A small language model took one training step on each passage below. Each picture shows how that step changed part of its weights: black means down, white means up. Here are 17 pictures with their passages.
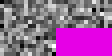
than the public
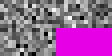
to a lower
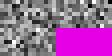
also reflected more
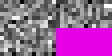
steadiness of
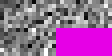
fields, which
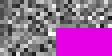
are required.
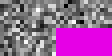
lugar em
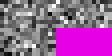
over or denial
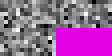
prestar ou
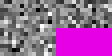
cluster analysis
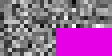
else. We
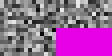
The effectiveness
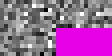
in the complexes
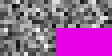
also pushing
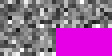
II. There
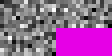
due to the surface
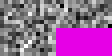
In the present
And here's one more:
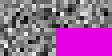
1. Unib
